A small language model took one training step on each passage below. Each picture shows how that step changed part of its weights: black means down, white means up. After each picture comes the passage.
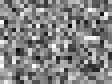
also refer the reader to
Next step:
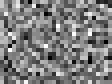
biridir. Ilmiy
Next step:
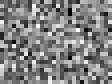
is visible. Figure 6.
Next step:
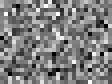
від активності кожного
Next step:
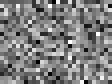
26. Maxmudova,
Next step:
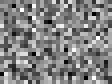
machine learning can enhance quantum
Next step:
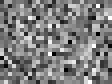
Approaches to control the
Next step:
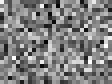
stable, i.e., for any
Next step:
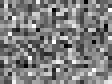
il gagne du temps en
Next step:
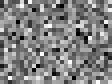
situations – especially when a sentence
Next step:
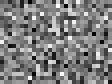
niet alleen een
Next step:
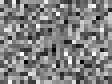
Ain Tamouchant,
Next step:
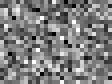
basis for activities foreseen in
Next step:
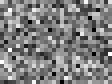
be a group generated by the numbers
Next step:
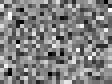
profissionais atuantes
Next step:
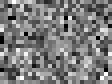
let us drive them out of the
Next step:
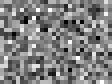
from (\ref{15}) that
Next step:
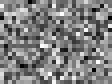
Bushlya A.K.,
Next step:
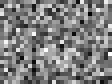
prime UP-filter of the
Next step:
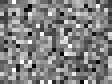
studies aimed to examine differences in
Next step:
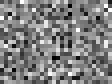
(\ref{eq:like}) with
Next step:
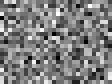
weather, which influences the evolution
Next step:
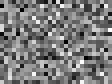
—Oiga Rodrigo
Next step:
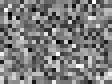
Let us consider several consequences of
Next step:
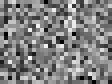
elaboración propia.
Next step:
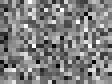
цифрових даних
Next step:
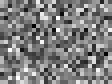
L\'evy motion index and noise
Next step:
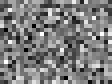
these new ceramic matrix composites
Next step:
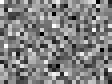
HOSVD or TT
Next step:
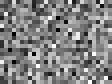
*Modern Architecture in
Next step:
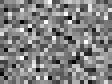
let $m$ be a positive
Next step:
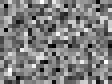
tienen los estudiantes
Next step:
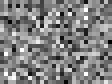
that company leaders had any social
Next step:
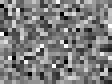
послугами; -
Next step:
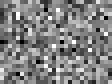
\subcaptionbox{$\tau =
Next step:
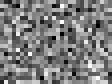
maximum delay between the set of
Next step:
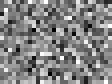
a very gentle terrace
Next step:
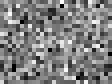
The probability of fire between two different
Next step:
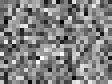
rational extremal elliptic surfaces, there
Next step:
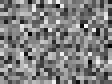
$f$ is accessible, then
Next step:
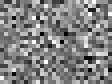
III are more common in India
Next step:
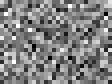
be chylolymphatic
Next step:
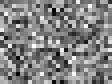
\eqref{eq:map}. Although
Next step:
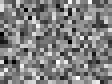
момент опору
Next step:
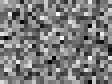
terhadap permasalahan yang
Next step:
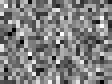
a woman, a
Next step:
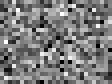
только Живого
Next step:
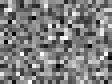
been linked to various adverse
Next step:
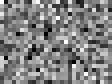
Communication 2)
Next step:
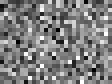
ai sunnominati
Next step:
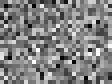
10 minutes (ASTM
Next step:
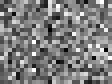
words. The operator $h$ of
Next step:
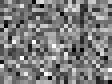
grants and assessments of early career
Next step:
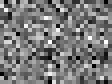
grupo, en muy mal
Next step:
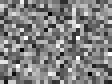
tashkil etish va nazorat qilish
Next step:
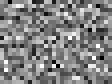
concavity of weigthed
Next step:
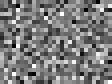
applying their leadership experiences to the
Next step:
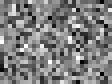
ham diagnostik jihatdan muhim
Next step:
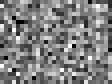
agents aimed at restoring
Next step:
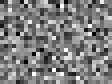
Romania, Ukraine
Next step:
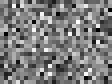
yordamida esa ushbu
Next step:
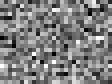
those all were small to moderate such
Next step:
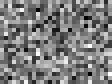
at the hospital is enough to provide
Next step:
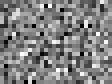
could be infeasible. In
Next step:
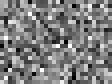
a power of $q$. Now remark
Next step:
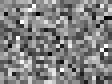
rivojlangan davlatlarda soliqqa
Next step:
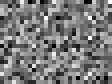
formula $$f=(\Cal L\bar
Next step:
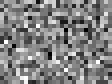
that $A\,$\ is an evolution
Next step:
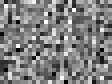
Кроме того, 19
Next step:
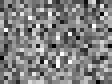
personalized learning path to acquire the
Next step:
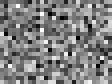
di un grande poeta a
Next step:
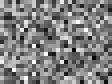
z tomu *Gucio
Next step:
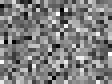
new restriction) gives absolute convergence of
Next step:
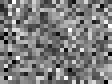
состав кадрового
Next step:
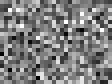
rows and other forwards) and
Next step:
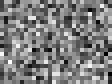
to the lift of the action of
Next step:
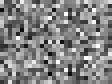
knows what he speaks, he
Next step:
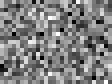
{\em Adv. Differential
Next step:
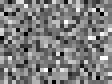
of self instructional module regarding
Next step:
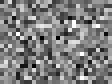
respect to the usual $t$-structure
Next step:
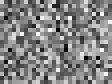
Lachkova V. M.
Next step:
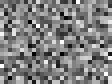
-5.05% corresponding to a
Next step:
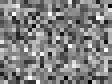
Chakraborty Department of
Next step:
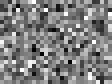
и ускорява
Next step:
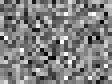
at angadrid (SO₂)
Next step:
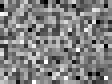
this problem. The two processes involved are
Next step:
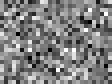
found that only 44.4 percent
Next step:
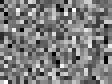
кровотечении из
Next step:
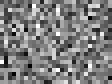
is compatible with calibration
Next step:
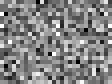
of different yarns. The presence
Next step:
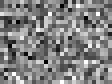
that there are no dots in
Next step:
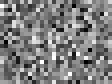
focusing on Smart Farming
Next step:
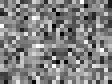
abstract This deliverable is the
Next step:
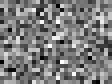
ro‘yxati 1.
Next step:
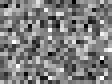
universitar, Facultatea
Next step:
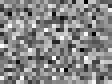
departamento de Botánica
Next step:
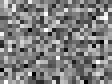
in these new contexts. For
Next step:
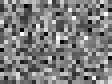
and laptop computers. In comparison
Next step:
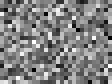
new in the literature.) Starting
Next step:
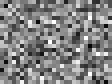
qiymatni baholashning
